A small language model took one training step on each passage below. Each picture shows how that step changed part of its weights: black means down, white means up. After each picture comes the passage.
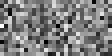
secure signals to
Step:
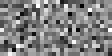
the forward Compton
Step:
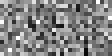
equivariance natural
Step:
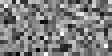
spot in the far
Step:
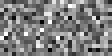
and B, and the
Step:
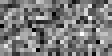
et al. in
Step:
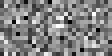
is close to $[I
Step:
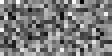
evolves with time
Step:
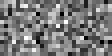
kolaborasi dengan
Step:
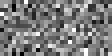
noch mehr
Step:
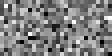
этом мое
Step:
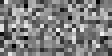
is expected for the
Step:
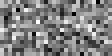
We limit our considerations
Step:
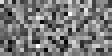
from the junctions equations
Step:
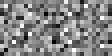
его основные
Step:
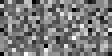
conhecimento de
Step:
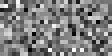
of tweets
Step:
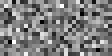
in the generalization of
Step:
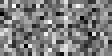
e implican un
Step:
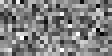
Under the variation of
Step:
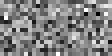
In the DN coordinates
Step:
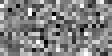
respectively. Also, we
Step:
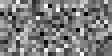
dalam model regresi
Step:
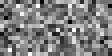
upper bounds on the
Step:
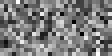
smoothness and obtains
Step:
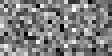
en conflicto con
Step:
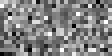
Wu characteristic class}
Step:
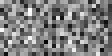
para regular las relaciones
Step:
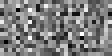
for conclusive determination
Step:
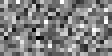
within the infinitesimal
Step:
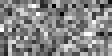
associated to vertex algebras.
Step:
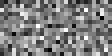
estimation algorithms have been proposed
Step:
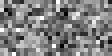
of quantum states based on
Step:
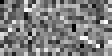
W., Qiang
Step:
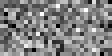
changes are quite evident
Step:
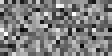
from its higher-order
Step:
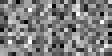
conservación del
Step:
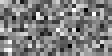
so the closer the
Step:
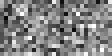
certain cases. Resume
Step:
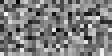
change of communication
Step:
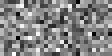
This match supports our
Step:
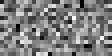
network utilizes fewer
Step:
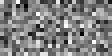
as follows. In Section
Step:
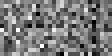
may shield the
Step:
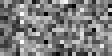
molecular systems.
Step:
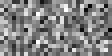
When $q$
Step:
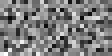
of the total extracted
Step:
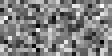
Tek Oko
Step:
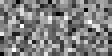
estrés laboral
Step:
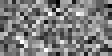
successful growth of
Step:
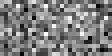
embedded a short part of
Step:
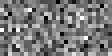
propose to study the notion
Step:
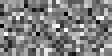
semantic codes
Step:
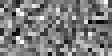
of speed and strength
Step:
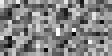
a spatially flat
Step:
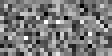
предприятий и
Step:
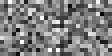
Davron qizi
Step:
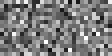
the issue from the
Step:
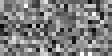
respectively. As demonstrated
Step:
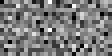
Universidade Federal de
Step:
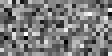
for the dynamics groups at
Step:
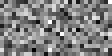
the gas temperature in the
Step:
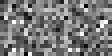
para pihak
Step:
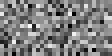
no autorizados para
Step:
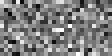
revert the polarization with
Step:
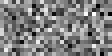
disjoint, we have
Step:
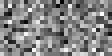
any algebraic isomorphism from
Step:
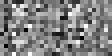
at intermediate densities for different
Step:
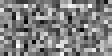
0 and $\dim
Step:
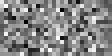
of any finite number of
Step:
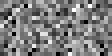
additive distances
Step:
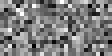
type invariant, diagram invariant
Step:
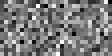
strongly encouraged
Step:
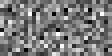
we can expect a change
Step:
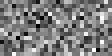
To overcome this
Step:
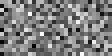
events, the event
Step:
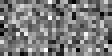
bajo del sitio
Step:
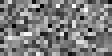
tratamentos à base
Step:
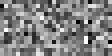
equal density conditions, we
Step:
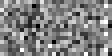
like, `You
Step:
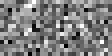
de-lensed continuum
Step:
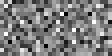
to deal with the case
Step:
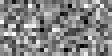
$t$. For each
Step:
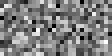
two orthogonal optical lattices
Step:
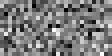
the observer gains
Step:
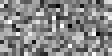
canonical homomorphism $B
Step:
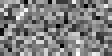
relevant noise couplings needed
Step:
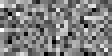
of long-term
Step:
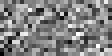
of recent advances in
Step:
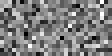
of the lepton
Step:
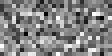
\] Furthermore, let
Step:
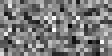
the burden of
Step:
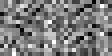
previas han
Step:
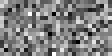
the type we have with
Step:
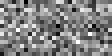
density. This procedure is
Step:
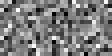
to processes of the form
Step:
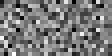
da câmara
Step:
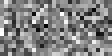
embedding of $G$,
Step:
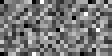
pesquisar, pesquisa
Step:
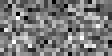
through assignments or
